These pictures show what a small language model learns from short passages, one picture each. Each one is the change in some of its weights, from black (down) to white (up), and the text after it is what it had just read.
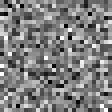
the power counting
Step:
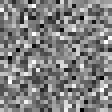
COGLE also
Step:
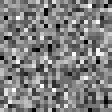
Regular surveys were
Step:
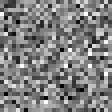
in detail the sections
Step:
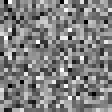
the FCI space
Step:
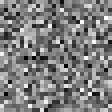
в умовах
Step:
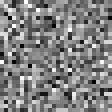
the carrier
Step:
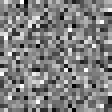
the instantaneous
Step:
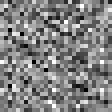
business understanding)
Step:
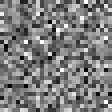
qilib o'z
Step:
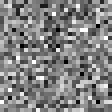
pair resonances
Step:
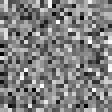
frame the spacetime of
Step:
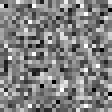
PDE occurs
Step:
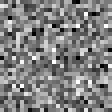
as challenging the
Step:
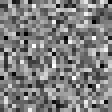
años de
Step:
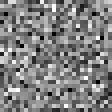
there is no separate
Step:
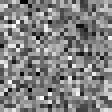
the mainstay of
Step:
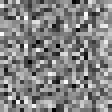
development, as well as
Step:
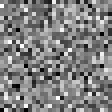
quantifies the
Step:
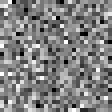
some instances there are
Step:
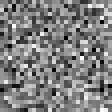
Collaborative and
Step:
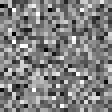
estabelecem como
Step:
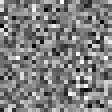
for disposal,
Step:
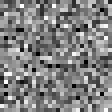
expert knowledge, to
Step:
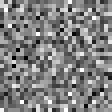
the tail effect of
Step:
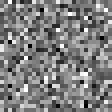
et non une
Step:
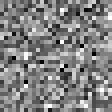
adapted to dynamic
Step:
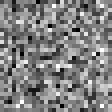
investors' initial
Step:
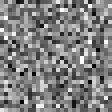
Trott and
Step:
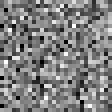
is conventionally described
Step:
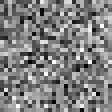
was connected to bus
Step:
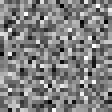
the North
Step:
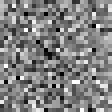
technical components involved
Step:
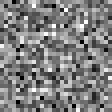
OK RG 6
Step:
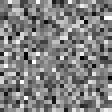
explain the origin of
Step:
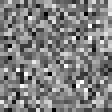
grounds. As
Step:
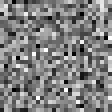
edges of the
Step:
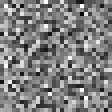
the intelligent
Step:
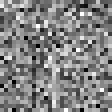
approximate equation derived
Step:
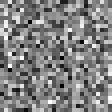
the ratio between the mean
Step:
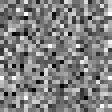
of the European
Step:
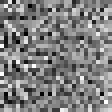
that has often been
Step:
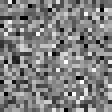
that if the set of
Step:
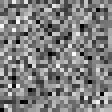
that describes factual
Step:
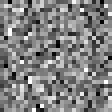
del concepto de
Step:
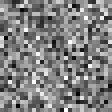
Benefit of
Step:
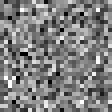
a complex, separable
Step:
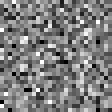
котла у
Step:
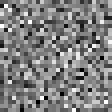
to the latent
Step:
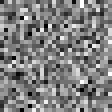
to 35m and increase
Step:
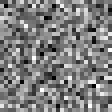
BaN ₂
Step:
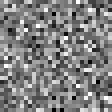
unpractical when
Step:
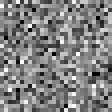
la gráfica
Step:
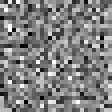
that the contribution from the
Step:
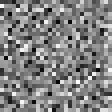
to as nonlinear
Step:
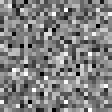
model has resonance
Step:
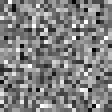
gait. The
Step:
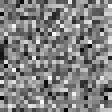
performance of feedback
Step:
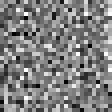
of the economy of
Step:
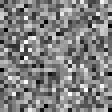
Haque Shanto
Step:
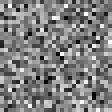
to coincide a
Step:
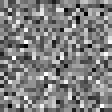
of prevalence studies
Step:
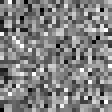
is evident that
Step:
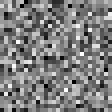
corresponds to the optimal
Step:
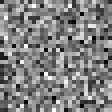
our prior study of
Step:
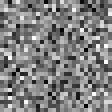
computed, they are
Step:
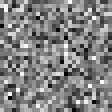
the workforce with
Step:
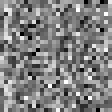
unleashing the
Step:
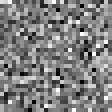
rainfall was also
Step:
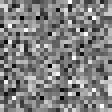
the world now.
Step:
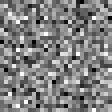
such as medicine
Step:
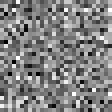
formula by assuming
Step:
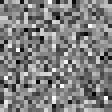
study is a case in
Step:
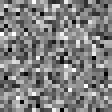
X^{\rm dat}
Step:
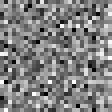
to increase in their
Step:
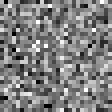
O sea que en
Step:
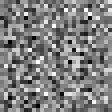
term of the energy flux
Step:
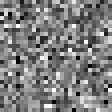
on fruitful
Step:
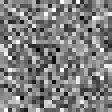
be better rules
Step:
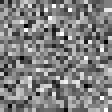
suggested load
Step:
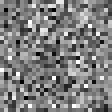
el mismo
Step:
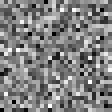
thereof for our
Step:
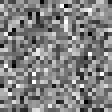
gravitational potential in
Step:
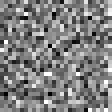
of the process to
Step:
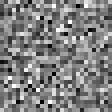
Nacional pela
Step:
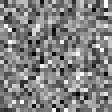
be easily applied to
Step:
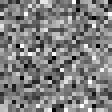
inscription in the
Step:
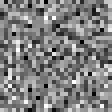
have to be done
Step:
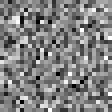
channel coupling, and
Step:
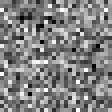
SCG en
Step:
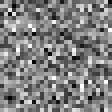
everyone and understanding
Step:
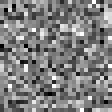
often emphasized
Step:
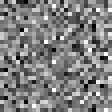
During aging the
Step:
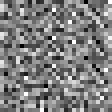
observed. The models are
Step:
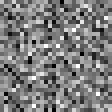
права у
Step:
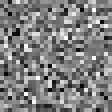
should note the
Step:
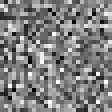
from the extended system
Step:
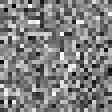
present expansion of
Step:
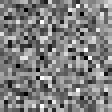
matrix elements.
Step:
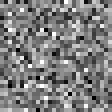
with HCl to
